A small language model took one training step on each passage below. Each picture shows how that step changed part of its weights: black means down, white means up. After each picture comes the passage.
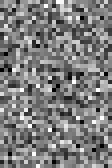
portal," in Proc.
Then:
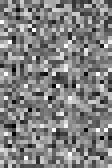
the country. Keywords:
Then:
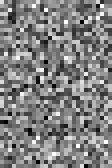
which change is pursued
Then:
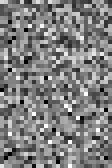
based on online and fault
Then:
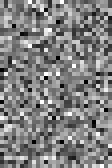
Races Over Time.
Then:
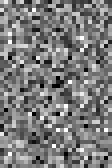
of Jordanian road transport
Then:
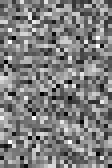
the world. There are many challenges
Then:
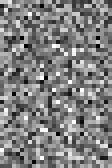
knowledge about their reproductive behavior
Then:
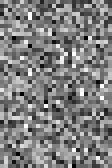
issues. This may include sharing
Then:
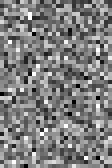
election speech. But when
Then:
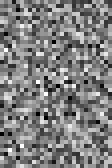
the reference solution is on the order
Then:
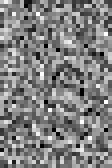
and statistically significant declining
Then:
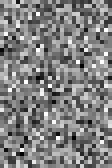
might procure a period of
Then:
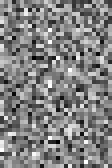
the minimum value presented in Table
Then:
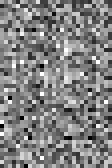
evaluation (Kim et al.
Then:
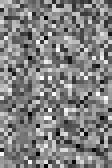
very similar in many key respects
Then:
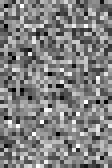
The MEMS solution offers
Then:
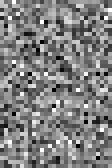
Muslims of the three
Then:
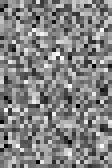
latter’s efforts to
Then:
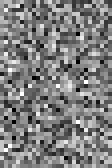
except flour made from
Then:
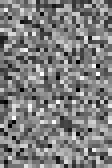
Software testing continues to
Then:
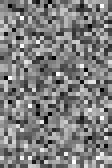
by refluxing 100 mg
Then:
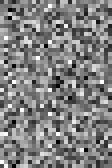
low dependency on all the other
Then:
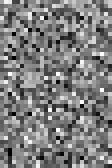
potentially teratogenic
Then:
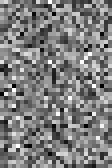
elastography technique used in
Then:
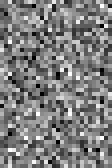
Web Ontology Language
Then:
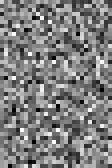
with autogenous bone
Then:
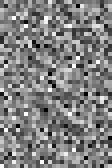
powers. However, in
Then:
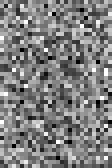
BMI >30 were
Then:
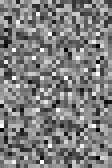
would you see? In the following
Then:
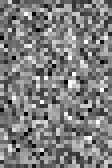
subgraph with central node
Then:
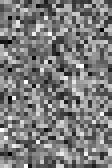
technique used in this research was
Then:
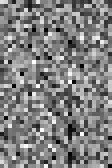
in an early stage of the
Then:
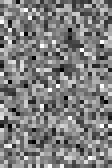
were selected for the study, included
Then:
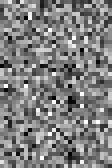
practice in food systems through the
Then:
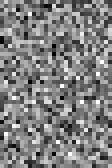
bark of the plant is used
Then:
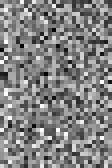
2008). Therefore, increasing
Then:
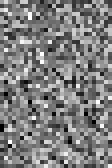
resource constraints. The proposed model
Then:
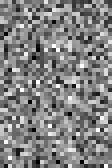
the labor market to account for
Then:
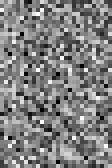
and 80% shade
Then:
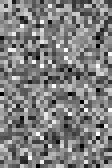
other hand, may adopt a
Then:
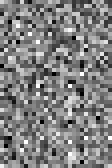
that could be introduced in future
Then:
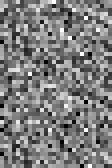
Resonator , Resonant
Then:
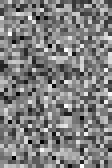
mesons are explained by
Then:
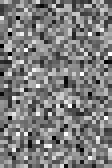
design has been evaluated in light
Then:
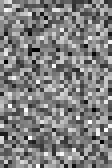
strains either for CLR
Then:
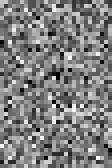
a regulatory demand for the
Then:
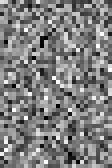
in battery internal resistance
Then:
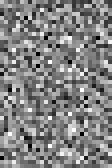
white noises, in other
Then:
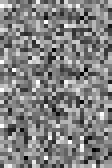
is more frequently used from
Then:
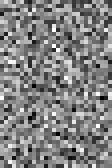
of only a few treatment strategies for
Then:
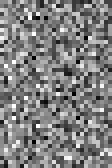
harvest levels, namely
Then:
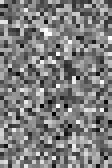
on wooden and/or
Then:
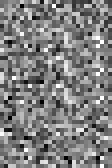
G., Winkler,
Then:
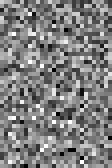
initially did not show a good
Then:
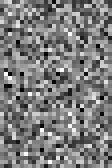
pattern classification with neural
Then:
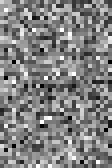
high levels of TSH.
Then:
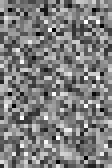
dataset and the similarities between them
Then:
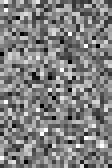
control. Then 5 µl
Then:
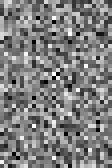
quotation marks?**
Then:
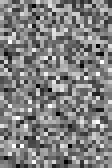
an artificial chimeric
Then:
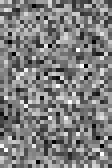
each dot representing a profile
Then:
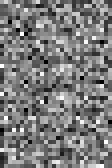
method and employed weighted mean and
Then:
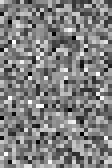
that is responsive to the
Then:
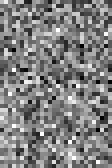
of the liver was of a
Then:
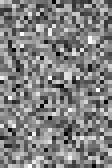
checked the DC voltage via
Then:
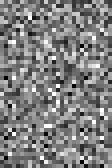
small enough not to reject
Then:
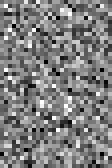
Photon and Neutron
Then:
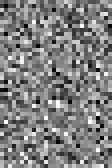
as GDPR. A Data
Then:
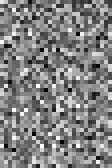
in higher surface friction due
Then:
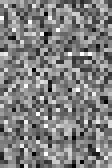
accredits business schools in the
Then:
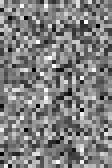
scores assigned to each class;
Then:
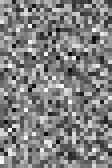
the relative efficiency of the LED
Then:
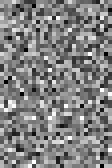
en milieux de
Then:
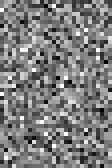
T24 proteins were extracted
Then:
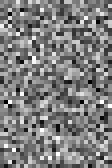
(Mittra et
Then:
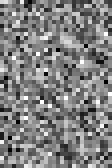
and cropping plots with
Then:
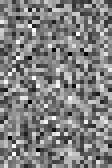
the intersection of policy,
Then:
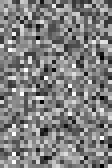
many layers, namely, the
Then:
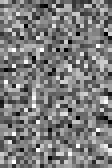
physicochemical analyze of
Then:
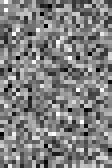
acid intermediate. reported by
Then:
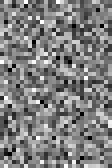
also reported that Ag⁺
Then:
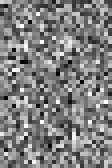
delivering high-quality
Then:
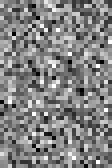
a result of his mental
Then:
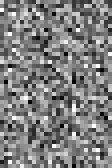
with current recommendations. 7.
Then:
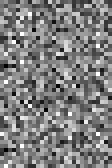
attack, the purpose of the
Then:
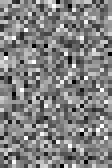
been considered as shipping
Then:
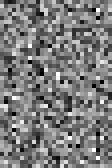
Soambaton V,
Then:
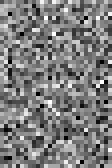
of Zimbabwe,
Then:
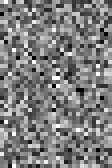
of complex ideas related to educational
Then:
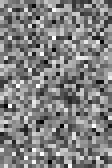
a discussion of the current status
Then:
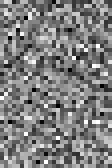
relation to the learning targets.
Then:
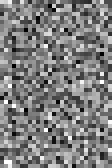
letters indicate significant differences between
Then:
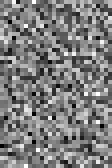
WhatsApp application was
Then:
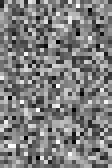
the straggling workers
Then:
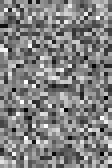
are k local maxima, there
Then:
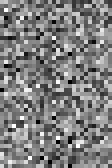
loading, by keeping
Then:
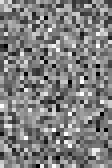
significant relationship between spiritual
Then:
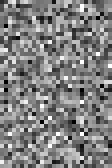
have proven to be efficient
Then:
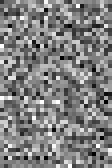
paste exposed to high
